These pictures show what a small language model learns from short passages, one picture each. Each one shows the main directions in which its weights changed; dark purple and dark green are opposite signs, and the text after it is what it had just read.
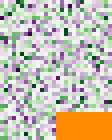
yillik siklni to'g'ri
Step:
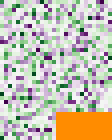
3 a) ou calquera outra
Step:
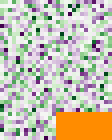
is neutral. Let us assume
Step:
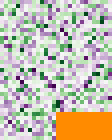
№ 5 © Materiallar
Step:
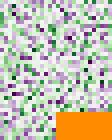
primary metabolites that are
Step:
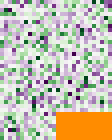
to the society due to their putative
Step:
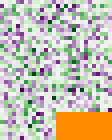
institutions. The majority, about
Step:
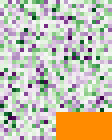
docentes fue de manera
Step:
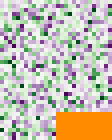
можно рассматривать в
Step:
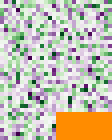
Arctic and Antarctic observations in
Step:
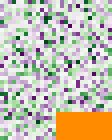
{\bf n} denotes a unit vector
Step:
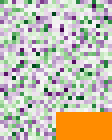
them later on for example. 4
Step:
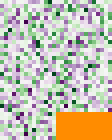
calculation of quasinormal modes and be
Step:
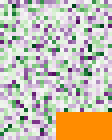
range is 1-100nm but there is a
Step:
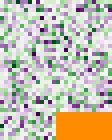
downturn when China's secondary
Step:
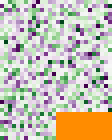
4000$ TeV. The exact
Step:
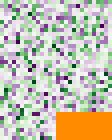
carried out on the central computational
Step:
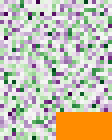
11 g/cm$^3$) follows the
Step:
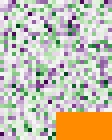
is published in its entirety
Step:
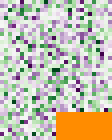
The proposed demodulators are termed
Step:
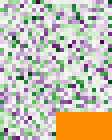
Fig.~\ref{VI_fig}) however
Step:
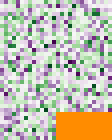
ёки хизмат
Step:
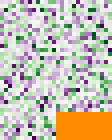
a UPFC device that assisted
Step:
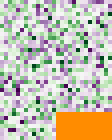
(so-called optimum solvent
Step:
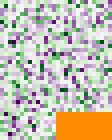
aspects of the quantum field theory,
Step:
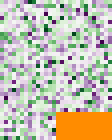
appearance of squash cupcakes
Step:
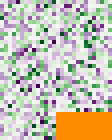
trln. so'm va 100
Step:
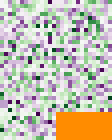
as having environmental impact). 2
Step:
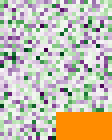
Euclidean on-shell condition
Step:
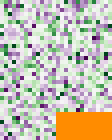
taraqqiyot strategiyasi
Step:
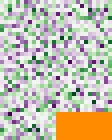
defined from the radiation field, i.e.,
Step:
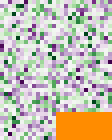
the aforementioned authorizations,
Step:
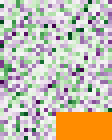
The numerical evidence suggests that
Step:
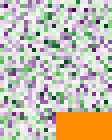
Insoniyat tomonidan
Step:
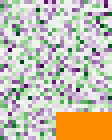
untreated mild hypertension
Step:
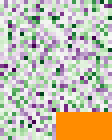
السلك (PC0)
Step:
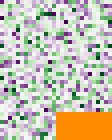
types. Adding these edges to
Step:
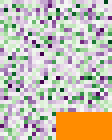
raíces occidentales, por
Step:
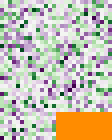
job satisfaction represents a
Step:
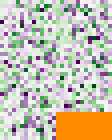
1. Камінчук
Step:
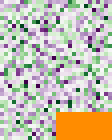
at the PHY over IEEE
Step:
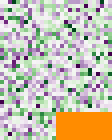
'Step 4 Monitoring
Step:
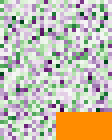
quark effective theory since the data is
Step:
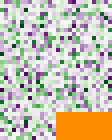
provides a renewed motivation for the
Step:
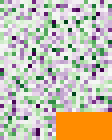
over 100vkm and the emissions of
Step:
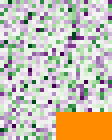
our targeted community and three different events
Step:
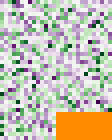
know the leakage matrices, not only
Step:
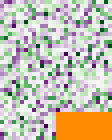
və Türkiyədə
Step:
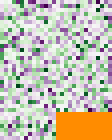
va yolg‘on, haqiqat
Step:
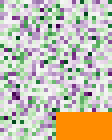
Boards, if used properly, can
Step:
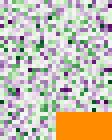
and the dispersion shift relative to
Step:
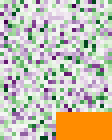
Department of Surgery,
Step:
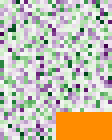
Dokumentasi Kegiatan
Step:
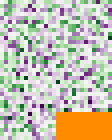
commutators produce new local
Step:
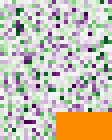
NV -Non venomous HN
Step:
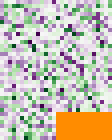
was determined by using plant extract. In
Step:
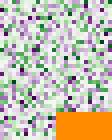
site in the unit cell as shown in
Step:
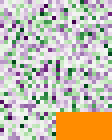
of the eye using unsupervised
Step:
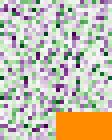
products are identified on the basis of
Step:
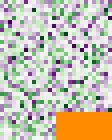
assume that $R(p,D)$ can be
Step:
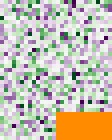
Academic Performance
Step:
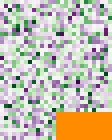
Giovanni Boldini'nin
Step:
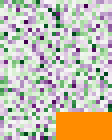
elk der perioden waarin
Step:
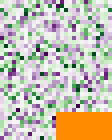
a massa molar do enxofre
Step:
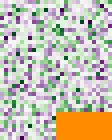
potential of SGs as a complementary
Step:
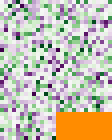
key. If any data changes
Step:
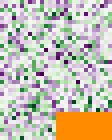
and two-sphere $S^2$ such
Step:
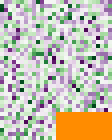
da óz kemshiliklerin
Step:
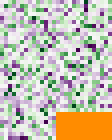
the [OLS](#) and
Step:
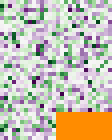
of Natural Sciences Institute of
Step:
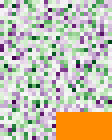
desconhecem a definição
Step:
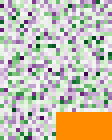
maintenance in perpetuity, including
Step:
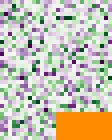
and closest-packed dimers on
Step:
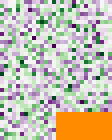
difference. This indicate that cataract
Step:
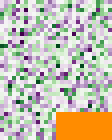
jihatdan farqlanishiga
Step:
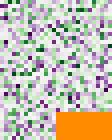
energies of the optimized structures have been
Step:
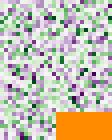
тармоғи учун
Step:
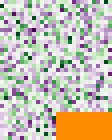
strategies being -.070. The
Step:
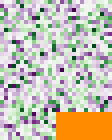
o'rin olgan bir
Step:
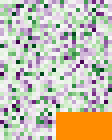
nombre preciso de la
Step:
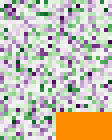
solicitate de celelalte
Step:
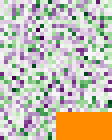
sabiedrībā, bet
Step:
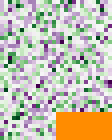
a novel finger exoskeleton
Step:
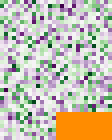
shakllanishi, hududlar
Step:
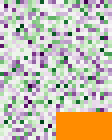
Semahir S, Hameed,
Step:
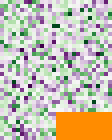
lucrative and the comedians
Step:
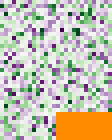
suman la ausencia en la publicación
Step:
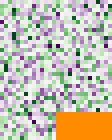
& PL & PVL & PVL\\
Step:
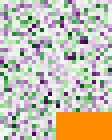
Conferences. 4. Amonov
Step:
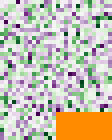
analysis. III. RESULTS A
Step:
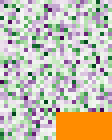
Center, Ural Branch of
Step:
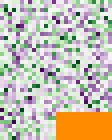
could be positive if higher consumption tax
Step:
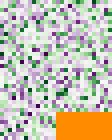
the core-hole states during the
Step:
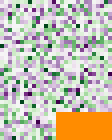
three linear traits – for type,
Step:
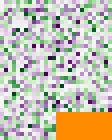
the public. The museum's
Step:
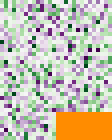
A 2-D curve C and its characteristic
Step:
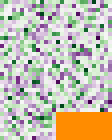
in Ukraine, only 76% of
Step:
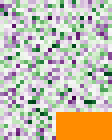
abnormal and split to 80%
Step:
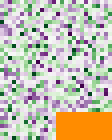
on this point.}. To overcome this
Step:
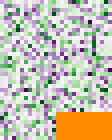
incrementar o decrecer en el uso de
